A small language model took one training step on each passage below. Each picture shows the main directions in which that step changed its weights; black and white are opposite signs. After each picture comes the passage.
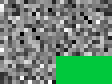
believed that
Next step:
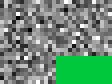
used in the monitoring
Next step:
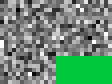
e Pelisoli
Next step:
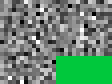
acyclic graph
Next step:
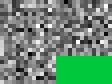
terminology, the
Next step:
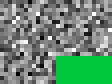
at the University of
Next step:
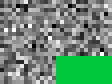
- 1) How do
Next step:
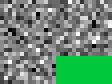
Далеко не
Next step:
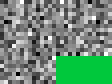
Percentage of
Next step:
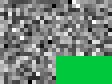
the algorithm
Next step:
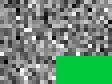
cuestión que no
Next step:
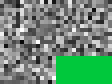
μm is shown
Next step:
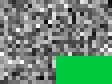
of action despite
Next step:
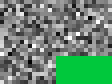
o boală în
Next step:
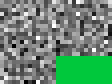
phone. Using
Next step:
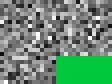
or inaccessible to
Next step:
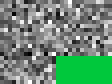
However, this does
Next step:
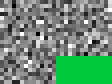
the data. These
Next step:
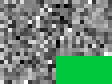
Andrés –
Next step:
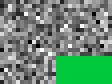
un număr maxim
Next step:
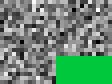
establish how
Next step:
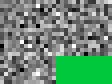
sau, cel
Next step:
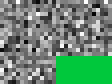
total gasta entre
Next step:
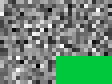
time balance and
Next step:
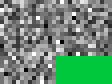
of living of
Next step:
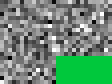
inobatga olish
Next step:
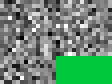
and PTL ones
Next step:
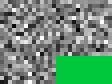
pressure losses
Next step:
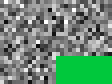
sino un entramado
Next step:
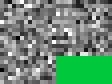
instruments such as
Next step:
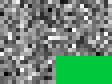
on any subject.
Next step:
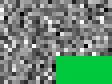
istaydi. U
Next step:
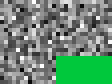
they have clear
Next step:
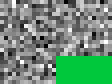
Therefore, considering
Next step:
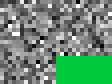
биотит ва
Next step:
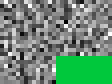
the computer,
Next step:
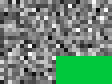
a new molding method
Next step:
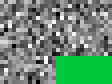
"Usul al-
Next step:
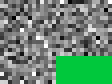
turn brown
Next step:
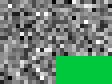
shows an impacted
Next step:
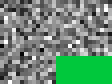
the converter AC
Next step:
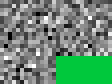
criteriosa. A
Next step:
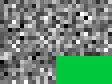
a lower overall
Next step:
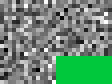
Not applicable.
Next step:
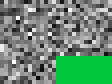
the upper jaw
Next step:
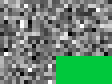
yang menyatakan
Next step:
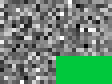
the power of
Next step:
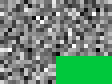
the Gagauzian
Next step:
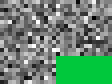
às altas
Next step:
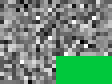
a otras, con
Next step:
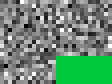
de optimizar su
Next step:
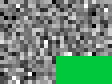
a manager:
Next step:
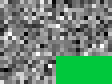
visualização de
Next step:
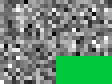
reconstruct an
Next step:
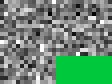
folosită de
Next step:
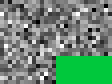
England Medical
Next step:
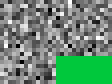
the solution of the
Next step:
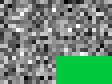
complement were qualitatively
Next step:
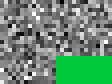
mos tarzda
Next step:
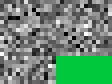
of enteral v.
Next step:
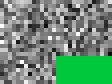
of the MSW
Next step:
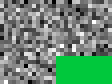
The matrix of the
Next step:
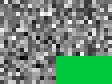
approximation methods of
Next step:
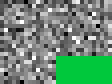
ситуації та
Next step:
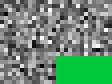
is working since its
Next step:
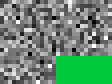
some of these patients in
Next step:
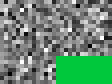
Nifedipine were
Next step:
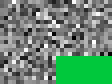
features which were
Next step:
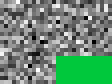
rolini yanada
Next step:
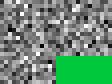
forma de figurar
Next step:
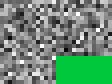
to allow optical
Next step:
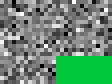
approach is vital for
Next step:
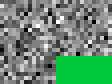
languages using
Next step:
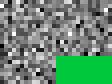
the body's
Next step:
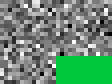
to melt the
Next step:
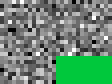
responding to medical
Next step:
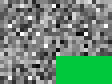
mas aquele que
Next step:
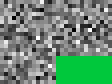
business; that
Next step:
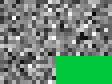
Moreover, by
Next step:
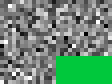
the extracted
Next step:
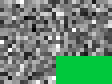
Bottle water,
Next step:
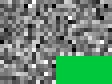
comprehend how
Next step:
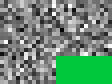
protégeant la
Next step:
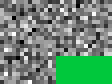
Vatanning har
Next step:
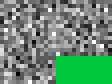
borders, but this
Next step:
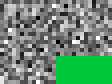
reduce the rate
